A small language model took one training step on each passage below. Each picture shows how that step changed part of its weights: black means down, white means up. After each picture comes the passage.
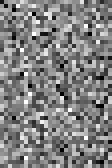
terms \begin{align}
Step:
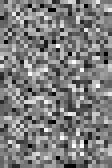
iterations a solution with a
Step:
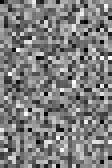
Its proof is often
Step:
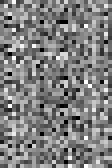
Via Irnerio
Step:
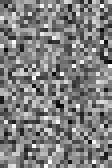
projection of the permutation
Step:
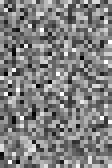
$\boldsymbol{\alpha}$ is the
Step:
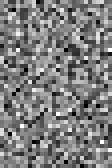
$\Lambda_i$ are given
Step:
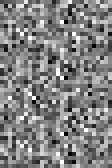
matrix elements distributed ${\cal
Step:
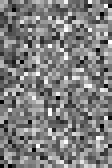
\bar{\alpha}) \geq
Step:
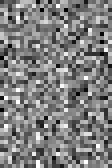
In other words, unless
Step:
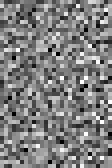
including non-Gaussian
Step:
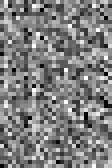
a nilpotent
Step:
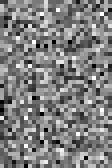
canonical in the general case subject
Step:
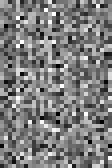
interpreted as latent
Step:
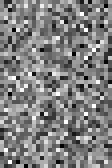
with the Volterra operator
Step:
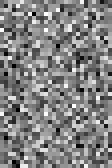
that \begin{enumerate}
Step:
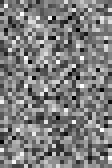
the diagonal fastly decay
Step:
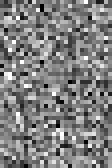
the density of the primes
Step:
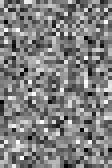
of $\widetilde{J}.$ For
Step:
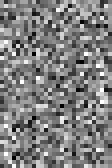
However, this result does not
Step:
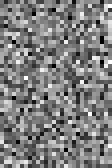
calls to DP or
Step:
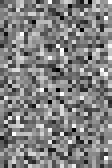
search space as its step length
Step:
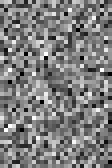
the fractional part of
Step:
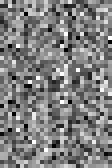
all $t$ small enough.
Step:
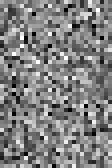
Let $A \subset H$
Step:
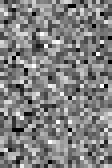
Since $s$ is surjective
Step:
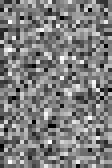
of interest and mesh
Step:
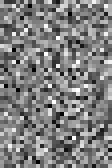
more tractable condition than
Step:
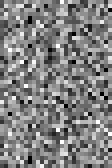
words, integral curves of equation
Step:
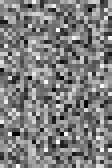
not affect the definition of
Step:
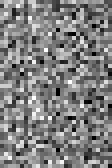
Without loss of generality we
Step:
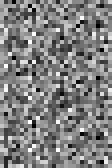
We will examine the
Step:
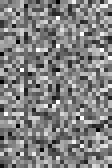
selection probabilities
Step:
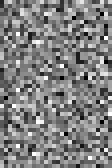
to this algorithm as structured
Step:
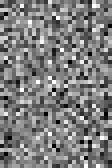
with Bernoulli initial
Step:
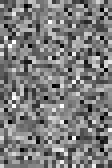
body of literature
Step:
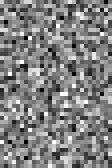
of generality we can assume that
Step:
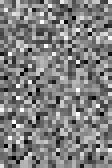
$\epsilon>0$ such that
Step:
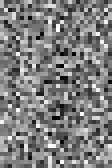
of the stochastic forcing
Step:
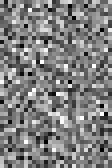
dimension which is of the form
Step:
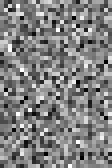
$\dreg$ as well:
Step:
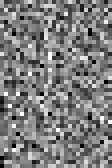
of the triangulated
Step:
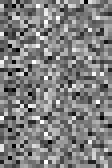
\end{abstract} \maketitle
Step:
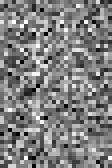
\qquad \mathrm{and}
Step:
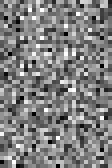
H^{\prime \prime}
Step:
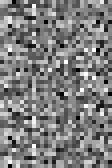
incompressible flows},
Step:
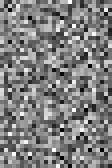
system of IFS and
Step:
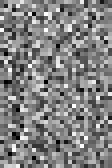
that \begin{itemize}
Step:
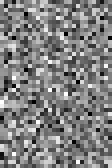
at $l$ (for the
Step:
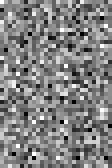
it sufficies to check that $$
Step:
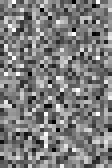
property concerns the
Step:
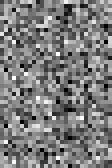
uniqueness of a global solution in time
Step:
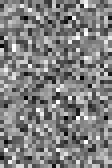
by the K\"unneth
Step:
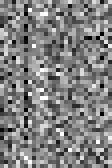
degree $p$. This degree
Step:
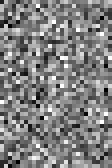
\medskip {\it Step
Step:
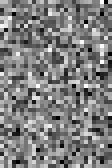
needs to calculate the Lie
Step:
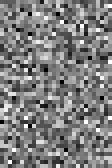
among, which the works
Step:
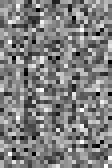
independent hyperplane in $M$.
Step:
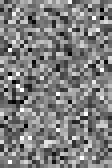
field and $\cC$ a
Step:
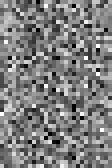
evolves in time, it
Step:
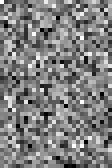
that any endomorphism of a
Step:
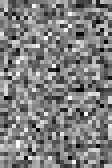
\ref{Second stability
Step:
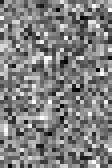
seen by first using the 2nd
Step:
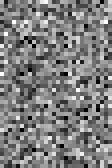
which we will explain in a
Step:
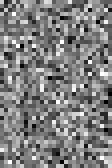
and its Poincar\'
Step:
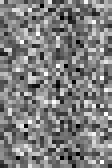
achieve acceptable absolute
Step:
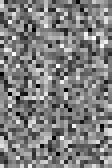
the model. It turns out
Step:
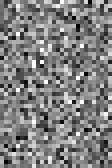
strategy as in the proof of
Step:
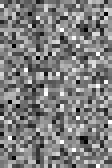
in nonstandard analysis in
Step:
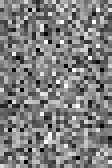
\ecoleq Consequently
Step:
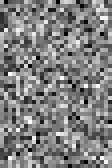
this approach allows to reuse the
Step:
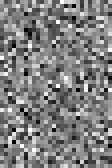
implies that $L$ divides
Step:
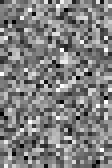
has been put on other
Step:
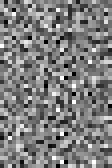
the topology of uniform convergence of all
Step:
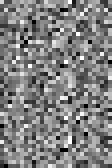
and suggests that
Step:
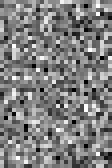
say $v_1$, which
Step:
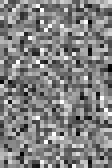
simple group.}\par \medskip
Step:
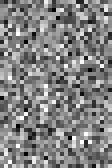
consider the following operators: $$
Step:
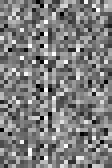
actual numerical simulations do
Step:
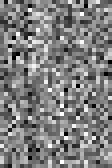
a fundamental domain $V$ for
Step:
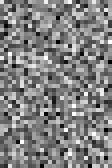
that $K=1$ and
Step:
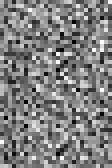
algebra $B ({\sf
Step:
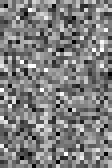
least in the space ${\sf
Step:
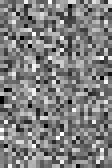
degree of each term is the minimum
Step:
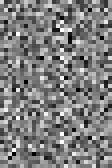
of general statements with domains
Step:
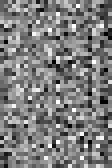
global Darboux coordinates
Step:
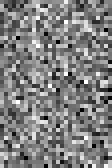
\geq \varepsilon_1$
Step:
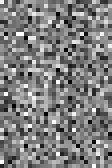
some of the key points of
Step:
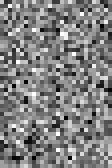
with cost functional $J$ and
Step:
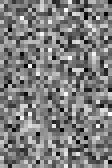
g_m\}$ of $\gamma
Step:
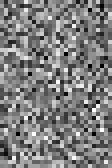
The crux of the numerical
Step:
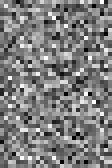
Pipiras and
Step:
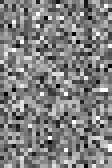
(five iterations)}} \\
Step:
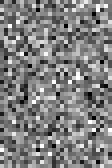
the free binary product-sum
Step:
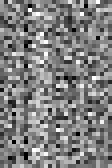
a polynomial $Q$. Now we
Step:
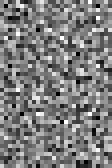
C\times D$ is
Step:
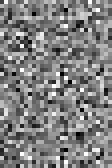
Z$.\newline Let
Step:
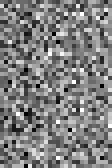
in $W$ (resp.
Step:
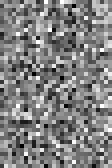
coefficients have been studied from two
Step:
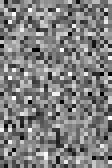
the abstract algebra of formal power
